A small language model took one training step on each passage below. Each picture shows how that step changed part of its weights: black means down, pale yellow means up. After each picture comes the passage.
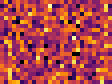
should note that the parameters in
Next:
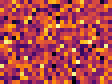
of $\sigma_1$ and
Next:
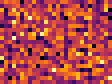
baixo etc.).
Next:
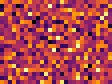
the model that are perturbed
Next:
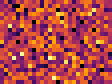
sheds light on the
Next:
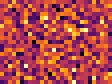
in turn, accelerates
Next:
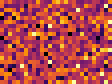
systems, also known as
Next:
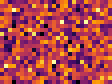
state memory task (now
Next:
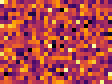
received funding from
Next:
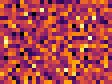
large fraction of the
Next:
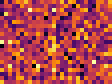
has caused several
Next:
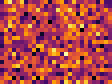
generator (RNG).
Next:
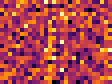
particles and magnetic field
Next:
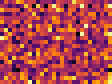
des hier vorgestellten
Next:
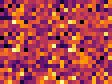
levels. The stress levels
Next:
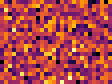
of variable length.
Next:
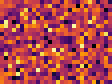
culture, and this
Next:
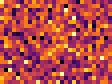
limit. Furthermore, it
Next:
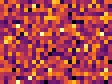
zamonaviy usullari
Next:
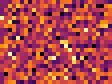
at the local level can often
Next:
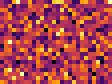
are bug reports is not
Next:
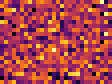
questionnaires with all
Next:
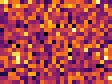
pakietów prac
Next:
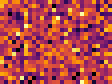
Fund, 20% of which will
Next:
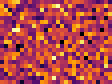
model}) followed by the
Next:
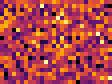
equilibrium potential. In
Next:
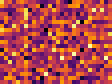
performance, there is a significant gap
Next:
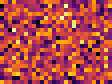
This suggests that the
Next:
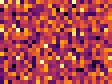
such functions as matrices,
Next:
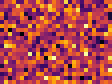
consumers' economic
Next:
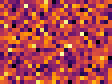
Inferior trunk of
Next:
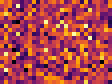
type of amplitude analysis
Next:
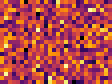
образа «Я
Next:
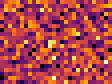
displacement and within
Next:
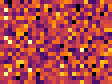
of which with the same disorder.
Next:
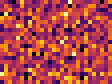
shows the low temperature range
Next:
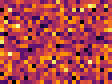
evaluations. Those with a
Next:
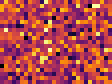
porque la consciencia la
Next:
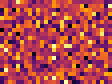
disk mass inside the
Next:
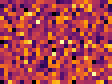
their students more focus and
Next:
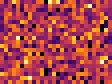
such as the existence of a
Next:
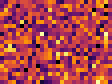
differentiating point is their
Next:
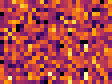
enough to harbor an
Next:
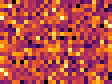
смещается в
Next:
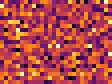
the associated maternal and
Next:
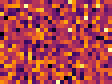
the QZE always
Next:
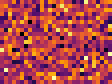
resolution for reinforcement
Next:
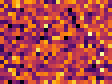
Fogel, A. A.,
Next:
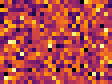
of Aydın Event
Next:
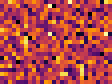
and, by extension,
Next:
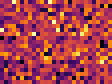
the existence of a network
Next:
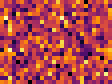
respectively, as defined in
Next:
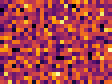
reconstruction be as
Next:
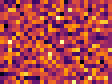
observables with a volume of
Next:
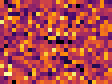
như sau:
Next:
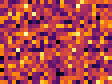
actuate the FSM
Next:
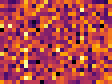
battle this virus
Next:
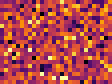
safety strategies
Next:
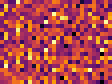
компетентных в
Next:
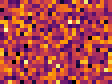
into multiple dimensions
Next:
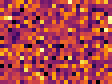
as an equation which determines
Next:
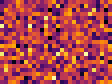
experimental QF data using the
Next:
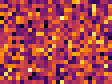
The antibacterial activity
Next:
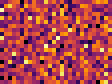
to a small amount of
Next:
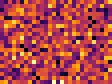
MV (signs) and
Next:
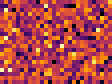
stirring $({\bf
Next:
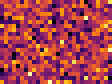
frequency modes of
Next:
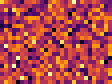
faktor yang
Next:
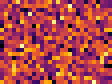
of RT and a gradient
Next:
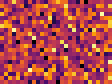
fibre debonding;
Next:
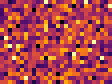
and flow state. Based on
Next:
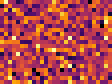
turli ishora va
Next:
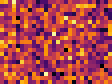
crime." This paper
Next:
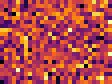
São Paulo,
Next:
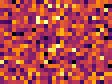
da Silva Ramos –
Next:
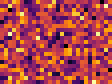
Test:** Used to
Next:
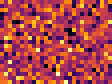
The latent images
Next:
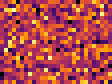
acknowledges support from
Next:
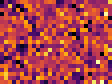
be vector-row or
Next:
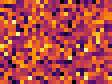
summarize of
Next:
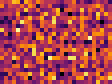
asociadas con la
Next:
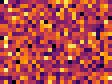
expert validators
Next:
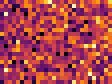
used a bias factor of
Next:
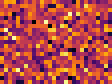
of the chlorine
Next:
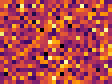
sifatida tashkil
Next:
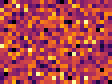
flow accumulation while there are
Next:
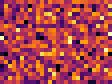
varieties for growth and
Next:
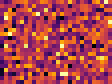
a gauge exists in
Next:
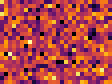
to be different for each mode.
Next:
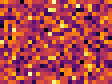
IRB and/or
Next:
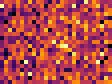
funções metabólicas e
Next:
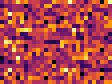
in general not equal to
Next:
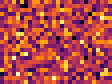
internação. As opções de
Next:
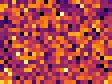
it can carry a soliton
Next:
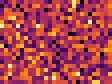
como fazer?** São
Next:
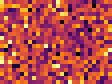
time, we also reduce
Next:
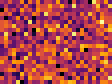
manifestations of positive
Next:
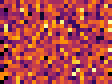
data interpretation, and
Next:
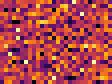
maintain the confidentiality of
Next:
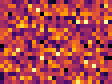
politique économique
